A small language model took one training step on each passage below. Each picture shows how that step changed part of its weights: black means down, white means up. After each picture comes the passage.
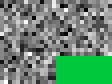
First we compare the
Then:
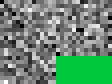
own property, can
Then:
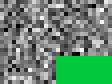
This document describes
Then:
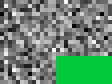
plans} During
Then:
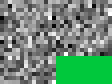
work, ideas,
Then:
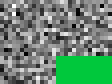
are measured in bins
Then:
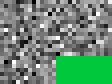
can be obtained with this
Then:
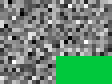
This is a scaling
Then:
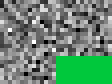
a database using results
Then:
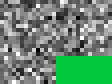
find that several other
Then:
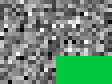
This paper explains the
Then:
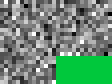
A bad input
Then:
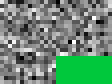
the continuum. In
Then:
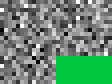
the Delhi
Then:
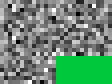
seasonal business
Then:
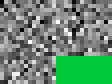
the legitimacy
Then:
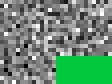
hand, population is
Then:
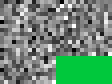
by patching,
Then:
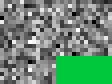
function). The previously
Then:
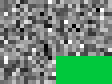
real-time components and
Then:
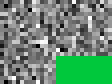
and site quality,
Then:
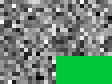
find the final solution,
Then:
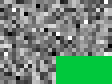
to cohabitate
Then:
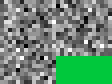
in Table 1. The
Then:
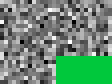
to increase a number by
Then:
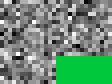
study followed a standard
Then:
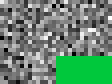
identified as bright
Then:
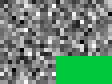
consequence: the
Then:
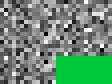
of these objects, when
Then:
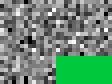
{eV \over 2
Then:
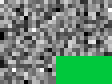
eV with a linewidth
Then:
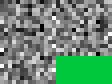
a configuration with
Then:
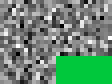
file The directory structure
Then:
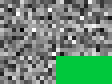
possibly a
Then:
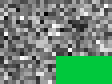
group; HC:
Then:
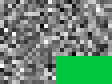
as this correlates to
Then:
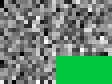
the 2 cases of the
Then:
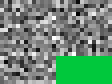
overall dissipated
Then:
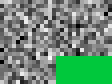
use of Standard
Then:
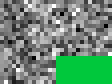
plays an important role
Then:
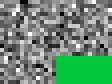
radial conductive forces
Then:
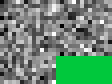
quality than minority
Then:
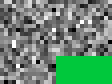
benefit from the
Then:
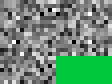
techniques and by
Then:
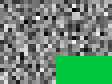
rotation angles to
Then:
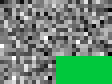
genomic investigations
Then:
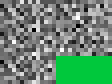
minimum and maximum
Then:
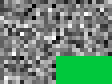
One prominent example
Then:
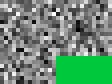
of differentiation of
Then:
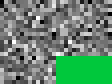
the experimental data on the
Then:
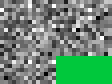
and bee venom
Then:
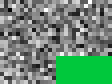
Gas exchange
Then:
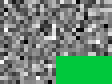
in the material, an
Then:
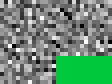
organisms. The study
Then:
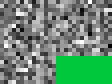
amnesia is a
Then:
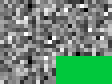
(a constant factor of
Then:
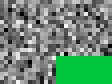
We believe that this
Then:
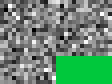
depends on the black
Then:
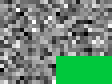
related to diagnosis
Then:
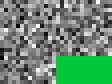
of the discussions are
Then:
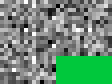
GeV in addition to
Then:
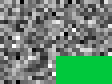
no common experience,
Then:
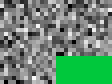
temporal slices
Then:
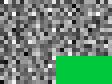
with this method, we found
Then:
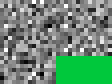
temperatures, ranging
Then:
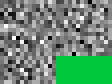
technology and production
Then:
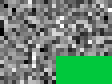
the driving of
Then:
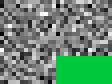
all, it is the result
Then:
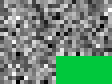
Frequency of
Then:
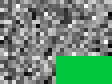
uses this property to
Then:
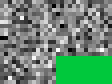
en considération
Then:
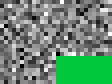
of a new flavor
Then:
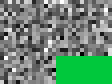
are understood and
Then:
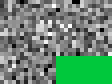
labor market
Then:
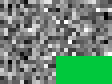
‘Clear by
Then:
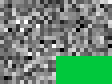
are calculated as indicators
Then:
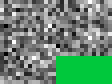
applied force can
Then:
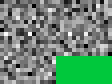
magnification is
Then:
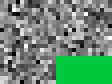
Moha Creek
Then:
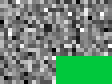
are re-scaled
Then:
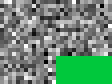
field theory of hard
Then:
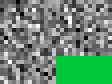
in full because of the
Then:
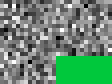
precise relation between
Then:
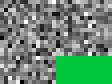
large $m$ for
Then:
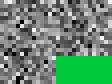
with the performance of health
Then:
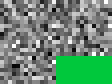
focus on the $10$
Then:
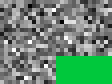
The sources of data for
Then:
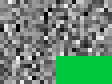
petrol stations with
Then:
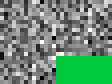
goal, the following
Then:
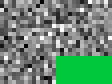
be that continuous
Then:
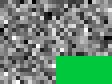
the CrSBr
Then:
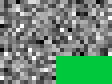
such a false
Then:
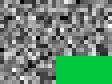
that plagues many
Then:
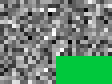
brief the total
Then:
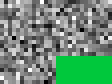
financial relationships
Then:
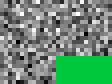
fatal. However,
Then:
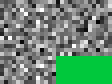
the main functionality of
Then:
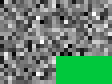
the public health
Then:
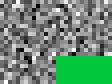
of elastic
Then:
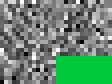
different in another
